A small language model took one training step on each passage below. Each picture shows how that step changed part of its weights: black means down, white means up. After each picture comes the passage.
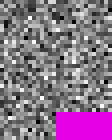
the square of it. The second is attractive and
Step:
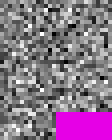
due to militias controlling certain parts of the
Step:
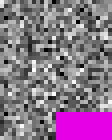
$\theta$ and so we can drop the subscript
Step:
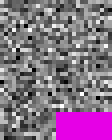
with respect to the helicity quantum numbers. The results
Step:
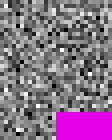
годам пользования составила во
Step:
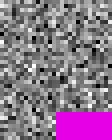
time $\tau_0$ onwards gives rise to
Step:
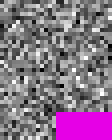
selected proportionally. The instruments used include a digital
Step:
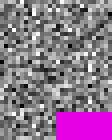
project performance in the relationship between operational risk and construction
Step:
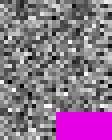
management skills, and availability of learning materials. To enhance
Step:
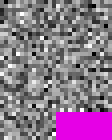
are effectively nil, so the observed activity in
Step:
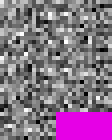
Sistem Sumber Sosial Sumber daya
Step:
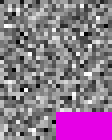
баён этишга жуда
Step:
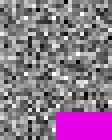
right-handed Weyl fermion is
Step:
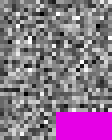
of telluric current perturbation effect of
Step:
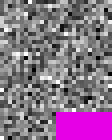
employed to compute the optimal strategy. To avoid the high computational
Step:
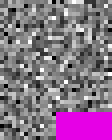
Share of HSBC's profit before tax
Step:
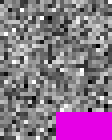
$N=4$ (binary octahedral
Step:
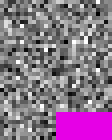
is the difference in the academic achievements of
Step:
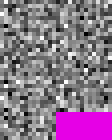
towards attitudes towards maintaining environmental
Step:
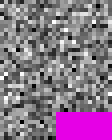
because 0-dimensional Hamiltonians are classified by the
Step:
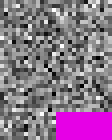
one, identify a gap through their own curation work or
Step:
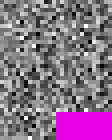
этилиши ҳақида фикр
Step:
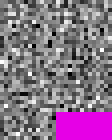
чередование двух фаз:
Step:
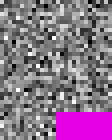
in upgrading is relatively low. There are different activities
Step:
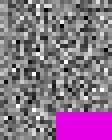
на рамката се срещат
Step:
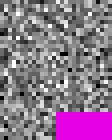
bem como outros níveis de consciência da população
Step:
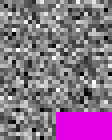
va tabiatdan foydalanish.” –
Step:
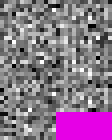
tests also include the validation of a ring image with
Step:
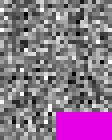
is often difficult to identify, prevent and remove areas
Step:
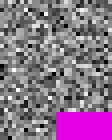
transfer busaya yang memiliki pengertian
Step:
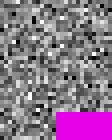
development of wear-resistant materials, such as
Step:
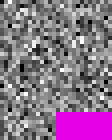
penelitian ini dilanjutkan pada
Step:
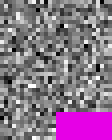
force que dans les cas exceptionnels de
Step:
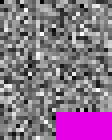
bir ortalama oranla düştü.
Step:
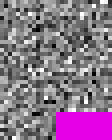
eigenvalues. \subsection{WKB solution of the
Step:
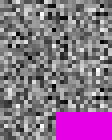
& 1.0 \\\hline \end{tabular}
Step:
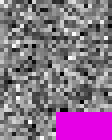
in the study. Table 1. Comparison Matrix
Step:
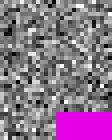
(FAI_Exhibit). Bold values indicate
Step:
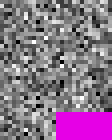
may overestimate the GW merger times and
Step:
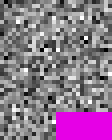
correctors do not reach the theoretical $\sim$pm spatial
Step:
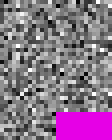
be the product of unitaries corresponding to many-spin
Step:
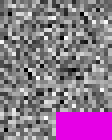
% Web of Conferences font
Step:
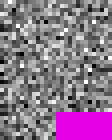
i elokventnog humaniste Coluccia
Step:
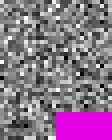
(44 months with 14-months
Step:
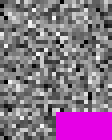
force, the magnetic pressure. The advection of the
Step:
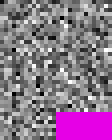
increased his access to the facilities which can make his life
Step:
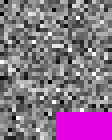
State*. — Cambridge:
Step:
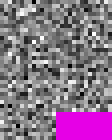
containing the list of active loans. This page is
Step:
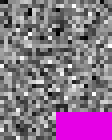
Adeniji was a recipient of the
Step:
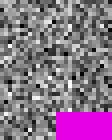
2. Method 2.1. Target population It was
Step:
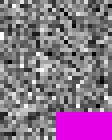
a balanced approach, considering ethical,
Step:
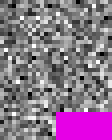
to fissures and lobes. Results:
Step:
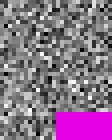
configurational temperature) when examining the sampling efficiency in
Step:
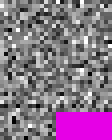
gen) & $10$ \\ bound on the size of
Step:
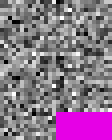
pesquisadora reitera aqui a ideia de uma
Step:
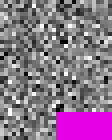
de Arte Rupestre. **Revista do
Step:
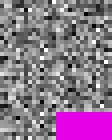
Dorivor o'simliklarni
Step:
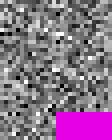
This ugly situation seems to be identified as a
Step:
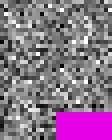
decision of the coach. Head coaching
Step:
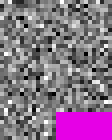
V/N, z_k = \lambda_k
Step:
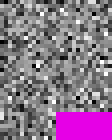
billion UZS⁹⁶ Indicator 2022
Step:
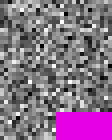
higher scales. As an illustration, we quote two
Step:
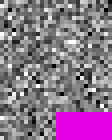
- López Bueno, H.
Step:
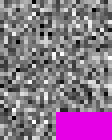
contexto histórico de seu surgimento. Além
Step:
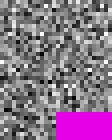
State Conservatory, Russia.
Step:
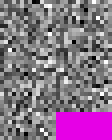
Climate and Small Business*. 2021.
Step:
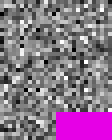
estratégias políticas dos governos da época,
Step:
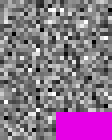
polymer gels, surface stresses can significantly change material
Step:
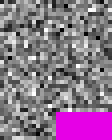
0$. Near the \ac{CEP}, the
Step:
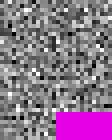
ulanish sxemalarining holatini
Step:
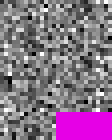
solution. After this step, Eq. (4) is
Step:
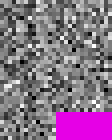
are as follows: a) Cameroon
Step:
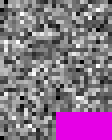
with the given parameter set, so the three parameter
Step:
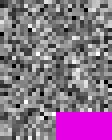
the learning /adaptation speed, and the input vector
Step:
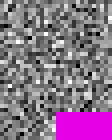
17, Habitats Directive
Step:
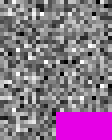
\end{figure} The high resolution spectra exhibit
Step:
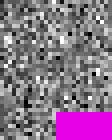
va ishlab chiqarishga joriy etish
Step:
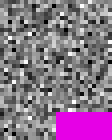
density contrast which will conservatively produce a larger CMB
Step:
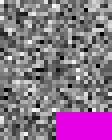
introduced into the sector, and the volume of agricultural
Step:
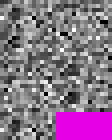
hydrazine hydrate then followed by
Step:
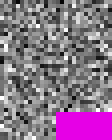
to understand and investigate the factors that influence the teaching
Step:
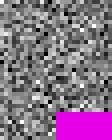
Disebutkan bahwa setiap
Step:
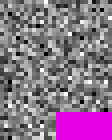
solid-source MBE system, employing an
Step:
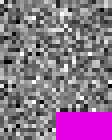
validate that GD is widely perceived as
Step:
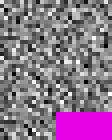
en Enfermedades Infecciosas
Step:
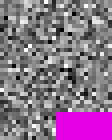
unit carries a charge of 1+. The anions
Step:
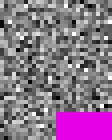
in a general curved manifold there is no
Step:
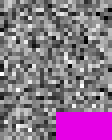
in the morning and evening. Tomato optimal
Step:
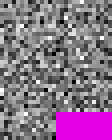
qizi, Axtamova Parizod
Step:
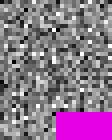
articolo viene proposta una
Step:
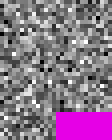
pair of charge-neutral vortices, we combine
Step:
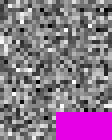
to achieve the global control objective of the system. We
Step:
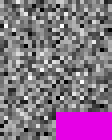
impact wholesale 12 31.58 Retail
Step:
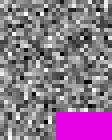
revised the manuscript. All authors read and
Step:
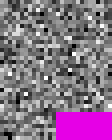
for a forest-dweller and decides
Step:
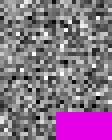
is shifted to the left, by a constant value of
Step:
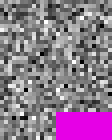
his doctoral degree in 1978 in chemical
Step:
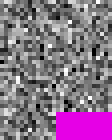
METHODS 2.1.
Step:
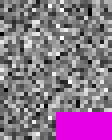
autonomia discente ao longo do processo.
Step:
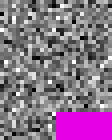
relacionadas à sobrevivência indígena
